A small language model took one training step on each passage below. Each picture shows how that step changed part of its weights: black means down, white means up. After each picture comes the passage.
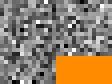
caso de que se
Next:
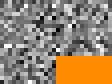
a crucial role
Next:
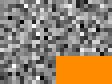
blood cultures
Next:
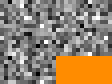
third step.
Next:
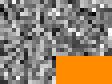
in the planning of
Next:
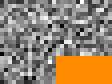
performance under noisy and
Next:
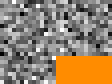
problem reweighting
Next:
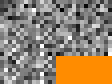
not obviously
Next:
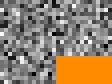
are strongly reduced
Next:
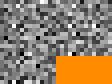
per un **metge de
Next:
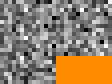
1. Introduction The
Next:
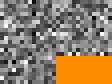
manipulados para
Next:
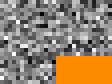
è stato
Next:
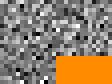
a: the calculated
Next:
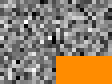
an acceleration
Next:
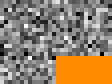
on only a few
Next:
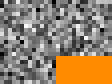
complex baselines.
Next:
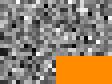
average fidelity
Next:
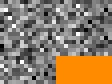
– MICCAI
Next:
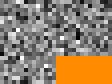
this task. The
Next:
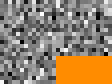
exterior e desde
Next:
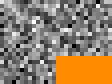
idea of the
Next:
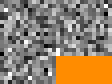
2. Sotilgan
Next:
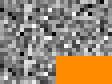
participate in a
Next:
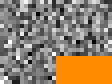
the Advanced
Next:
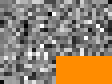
Therefore, small or
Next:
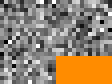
This document is
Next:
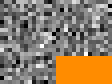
The RG equations
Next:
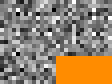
o‘z nomi
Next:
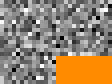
de comercio al
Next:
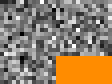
pour ajuster
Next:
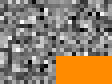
du clitoris et
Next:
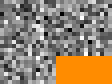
common it is for the
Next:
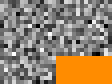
National Council
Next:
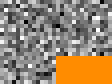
their own specific
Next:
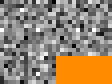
in the province and their
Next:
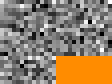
tool in providing
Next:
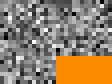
этом мы
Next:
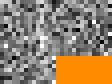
to the LSO
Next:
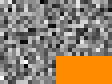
pixels. End
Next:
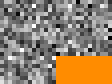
matter of fact, during
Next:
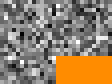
a mean value of
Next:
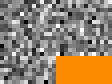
PC1 index
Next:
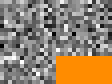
Performance of
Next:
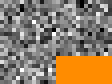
moliyaviy va
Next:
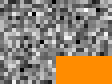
exposures: a
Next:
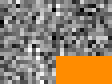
could this mean for the
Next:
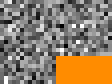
of this fit to
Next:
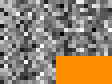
possible security
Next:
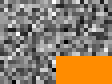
di correlazione
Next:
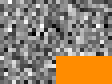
precisely describe
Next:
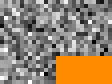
that the radiation
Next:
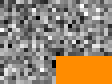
directions at 1 mm
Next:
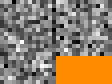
to some other reviews
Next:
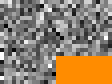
of emotional
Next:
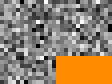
indagando os
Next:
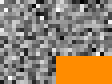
provide the classification
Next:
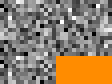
and Engg from
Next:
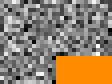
the complete characterization of
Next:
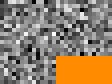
place which makes
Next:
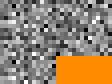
structures, we begin
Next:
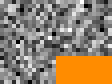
a model of the variability
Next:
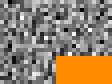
om binnen
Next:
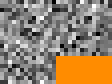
critical point,
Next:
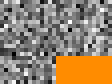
disaster on the
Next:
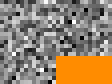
é estriado.
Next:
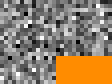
of $\Delta_A$
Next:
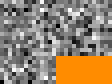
It was shown that the
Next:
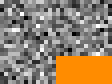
coliform organisms
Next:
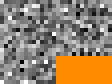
durante las
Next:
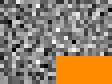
para a Nunes et
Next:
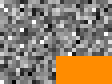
do miliona
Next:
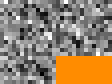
tracking using a
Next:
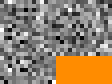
scores of MAS.
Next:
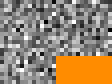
the business
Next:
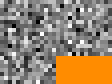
putea fi
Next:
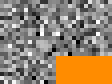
Muestra general
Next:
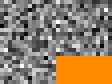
using existing standard
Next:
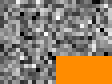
for each day of the
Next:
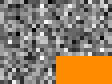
Section 2.1
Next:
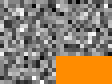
emergency management
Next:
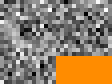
biznes va
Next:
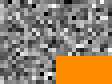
moderate alumina
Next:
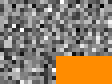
do Juiz nas
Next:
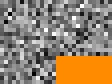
sensitive either
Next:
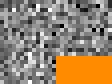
to a final optical
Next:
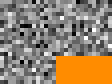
rise to an interesting
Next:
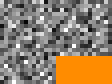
whole parameter space
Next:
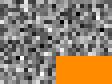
shown in Table.I
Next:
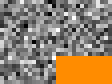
The phenomenon of
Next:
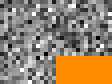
(2) the optical
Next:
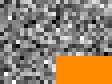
uncomfortable when
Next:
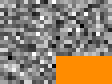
shows microstructures
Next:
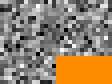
critical evaluation is
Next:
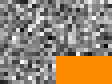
справу за
